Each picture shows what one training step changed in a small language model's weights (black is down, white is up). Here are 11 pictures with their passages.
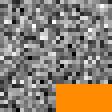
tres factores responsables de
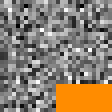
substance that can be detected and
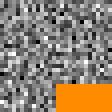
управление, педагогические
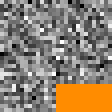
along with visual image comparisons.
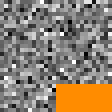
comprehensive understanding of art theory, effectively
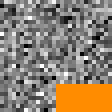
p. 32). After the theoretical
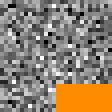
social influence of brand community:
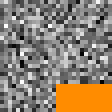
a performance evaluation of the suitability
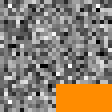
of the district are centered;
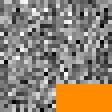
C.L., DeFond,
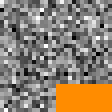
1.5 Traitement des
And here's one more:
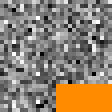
feeling hemmed by the
